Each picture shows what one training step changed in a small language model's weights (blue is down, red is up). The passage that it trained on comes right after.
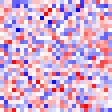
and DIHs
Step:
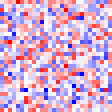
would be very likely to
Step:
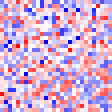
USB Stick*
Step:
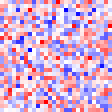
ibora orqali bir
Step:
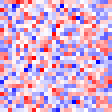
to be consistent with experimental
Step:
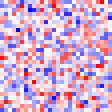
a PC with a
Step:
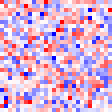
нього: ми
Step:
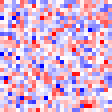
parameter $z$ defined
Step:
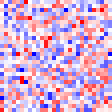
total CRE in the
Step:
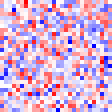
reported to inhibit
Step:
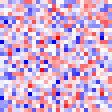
as well as the
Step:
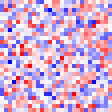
latină, a
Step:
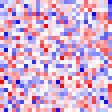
by the textile
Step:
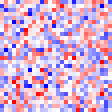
(Keyte et
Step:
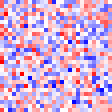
instant of time in
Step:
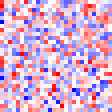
education continues to
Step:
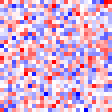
raising to strengthen
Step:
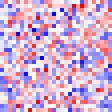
In practice, the
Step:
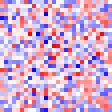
electrons accelerated in
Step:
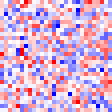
higher in peak magnitude.
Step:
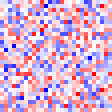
A^0$ against
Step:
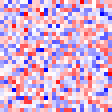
unseen noise
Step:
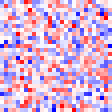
burst light curve
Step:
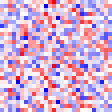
first homotopy
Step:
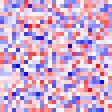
can in turn be
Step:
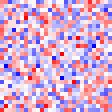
possible to prepare stable
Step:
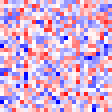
of (a) rotation
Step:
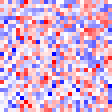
in addition to the total
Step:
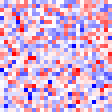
predicted as productivity.}
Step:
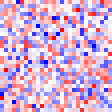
zavisno od
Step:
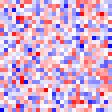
cuts in energy,
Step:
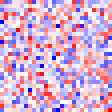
not only help boost
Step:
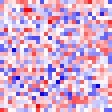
that addresses all the
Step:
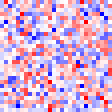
de jantar,
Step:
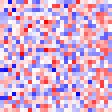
risk factors in the
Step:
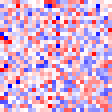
davomida turli
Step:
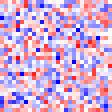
$\sigma_z =
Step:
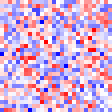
are reflective, but
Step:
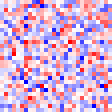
Squares Mean
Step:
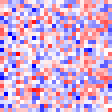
or privacy constraints during
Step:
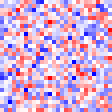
communication complexity as a key
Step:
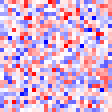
W$ has two
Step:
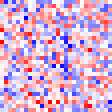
others do. 4
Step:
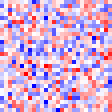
It affects work.
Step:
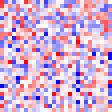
time of the first GeV
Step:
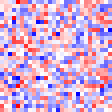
both cases weaker
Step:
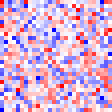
the poverty gap
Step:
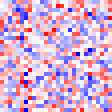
participants scored lower than
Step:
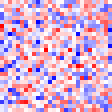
the distribution for a sample
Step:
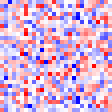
suppressed with
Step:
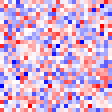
allowing adhesion on
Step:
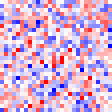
the Australian
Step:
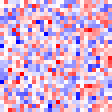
of equations last system of
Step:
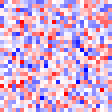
its claim is valid
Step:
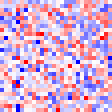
phase during the second
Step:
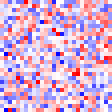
at a random time,
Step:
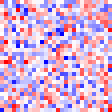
и говори
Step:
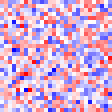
learning the necessary patterns in
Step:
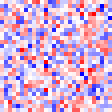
esta ha tenido en
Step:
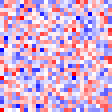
the evidence and/or
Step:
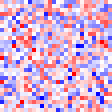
oscillation would appear from
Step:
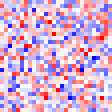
integrating SDN and
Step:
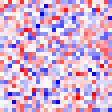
traffic flow.
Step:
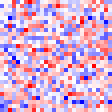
in which a diagnostic
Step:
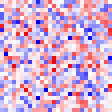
the variational approach for
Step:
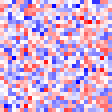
Scientific & Professional
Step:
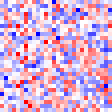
com uma descrição e
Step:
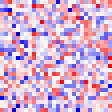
For the disk's
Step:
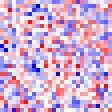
mas sim, de
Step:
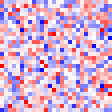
between short-range
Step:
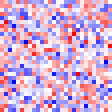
هو الذي
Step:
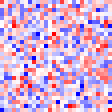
Manuscript writing
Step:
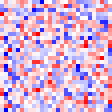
important feature of this method
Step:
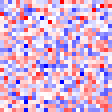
years (one-way
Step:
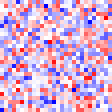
male and female
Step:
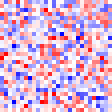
конкуренції і
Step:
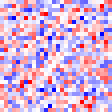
En la percepción
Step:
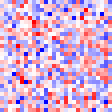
plans were set in
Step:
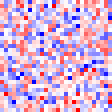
el tratamiento de la
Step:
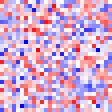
to emphasize that we
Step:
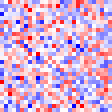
the SMEs had
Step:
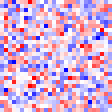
в обучении в
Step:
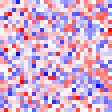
communities and also understand
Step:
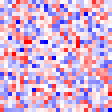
considerable morbidity
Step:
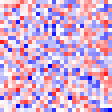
farmers required to
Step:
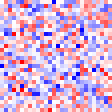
de mídia
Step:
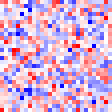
druge brinu
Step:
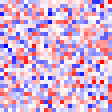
We next give the theoretical
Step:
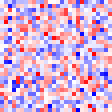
false, precum
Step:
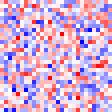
of TNF-
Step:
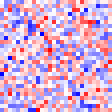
korxonada faoliyatini
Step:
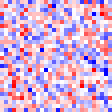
se encierran
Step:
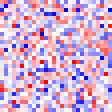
Optimal time
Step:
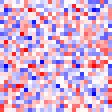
cada resposta individual
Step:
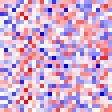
IPMC -
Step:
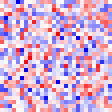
and Liu,
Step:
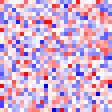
input states for all
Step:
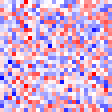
relative importance of direct
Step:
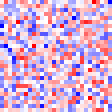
We thus obtain,
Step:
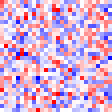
other to ensure the
